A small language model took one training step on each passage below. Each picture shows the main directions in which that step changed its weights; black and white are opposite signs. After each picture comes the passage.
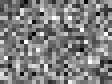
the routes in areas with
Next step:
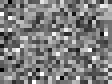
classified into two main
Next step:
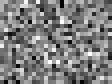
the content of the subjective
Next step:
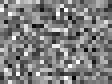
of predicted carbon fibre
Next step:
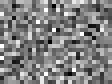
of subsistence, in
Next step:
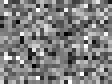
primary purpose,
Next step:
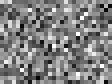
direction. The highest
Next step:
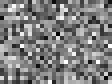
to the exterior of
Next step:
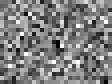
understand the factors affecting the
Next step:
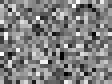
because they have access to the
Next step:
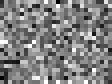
Linkages provide a mechanism
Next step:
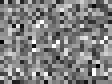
Cluster s g s i
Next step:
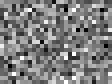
identity, set up a new
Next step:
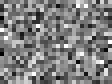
minimal hardware.
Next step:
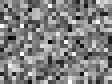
ego that informs
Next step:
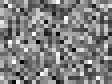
is able to obtain all the
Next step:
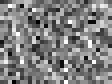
It can be used as a
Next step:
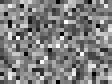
The empirical evaluation was
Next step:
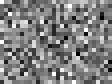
a significant 78.28%
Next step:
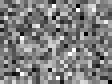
prognostic role, the
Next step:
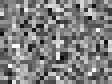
Comb type pilot
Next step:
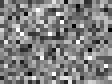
exhaust gas levels from
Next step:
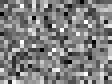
angle of attack,
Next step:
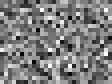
the sieve analysis test.
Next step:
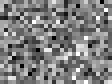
to data interpretation,
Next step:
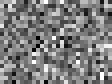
applying a threshold
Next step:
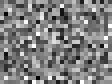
window petrous
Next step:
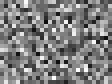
a result, 10% of the
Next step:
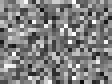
the state of stress within each
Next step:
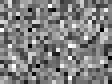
people to sign the contract of
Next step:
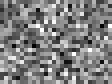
engineering construction
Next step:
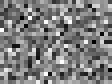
allows the policy frequency analysis
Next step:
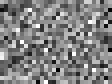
innovation. The Network
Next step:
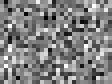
Jones index Dow
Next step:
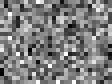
the role of the Fourier
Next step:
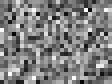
Prof. M. O.
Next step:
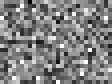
smallest "seeds"
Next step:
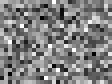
to snail production, its
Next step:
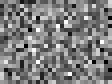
between vehicles and
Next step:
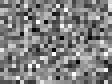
Some relays utilize
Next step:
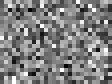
actual perceptions,
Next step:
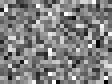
of neurological
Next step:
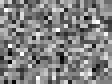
Very high dimensional features
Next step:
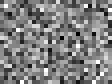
loaded bandpass
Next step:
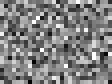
point based on the changing
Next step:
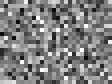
density or to 18 environmental
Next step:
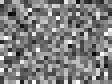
results. Stages of implementing
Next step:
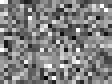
Low Level which means
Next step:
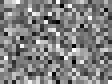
is 50mm, and
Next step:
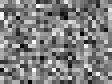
QField replaced
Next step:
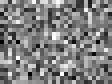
especially the Muntuk
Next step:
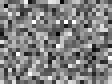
exaggeration to state
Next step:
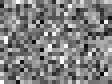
a smart, automated
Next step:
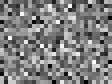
in activating the interaction in
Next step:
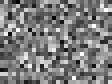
role in kerogen
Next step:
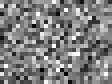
rectangular elements
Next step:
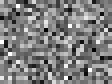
other things continue to change
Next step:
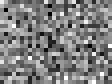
RZ, Nadler
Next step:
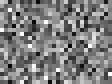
T, Sugiura
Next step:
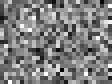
logistics operations, in
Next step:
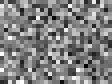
metrics of cells from
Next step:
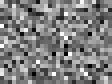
the Independence of our
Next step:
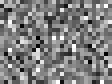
enhance the sense
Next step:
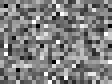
generation that explicitly
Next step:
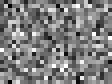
was carried out in the
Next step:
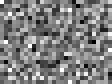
or orange-yellow
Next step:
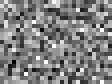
protocols to develop an
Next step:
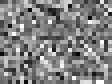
industry. At the
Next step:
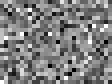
problem and supports graph
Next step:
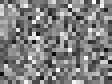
metrics are used to measure
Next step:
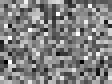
a process would be difficult
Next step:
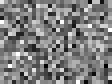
- ZhNKh*
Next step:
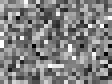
the importance of materials
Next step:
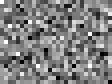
All authors have read and
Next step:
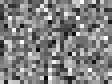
of P2 and P3 no
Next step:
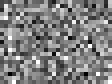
to the article and
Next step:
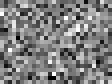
operational definition, was
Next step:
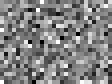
health risk. Thus, the
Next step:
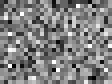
and design these systems such as
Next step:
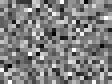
school buses, still
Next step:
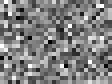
rural students to retain the
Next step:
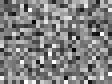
partners involved in the
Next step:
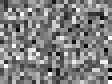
specific technical and behavioral
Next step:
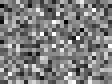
no significant combine influence of
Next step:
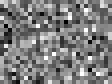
analysis assigned 120
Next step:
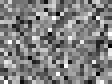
i\alpha$$ in which real
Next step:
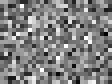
The temperature and motor
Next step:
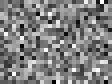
is “heavier”
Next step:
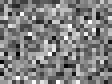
in the region. According
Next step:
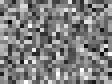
appearing mucosa
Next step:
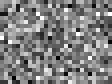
of injections of
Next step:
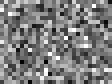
of composite materials for
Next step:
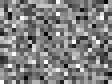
systems with lead-acid
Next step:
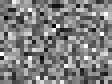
mg/l EPS
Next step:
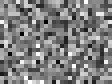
stakeholders of the
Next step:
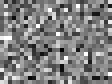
Complications observed among
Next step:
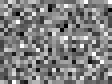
also portrayed from
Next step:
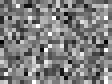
their crop production along their
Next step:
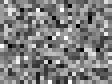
subjects using family
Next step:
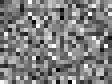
are light-weight
